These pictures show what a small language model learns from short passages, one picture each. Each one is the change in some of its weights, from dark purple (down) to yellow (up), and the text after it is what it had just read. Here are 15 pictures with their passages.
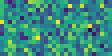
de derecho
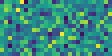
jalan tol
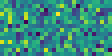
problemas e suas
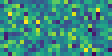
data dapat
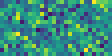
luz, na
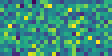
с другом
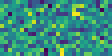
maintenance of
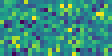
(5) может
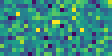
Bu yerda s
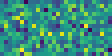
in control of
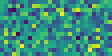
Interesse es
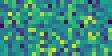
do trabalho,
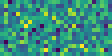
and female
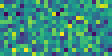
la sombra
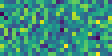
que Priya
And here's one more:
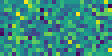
The development
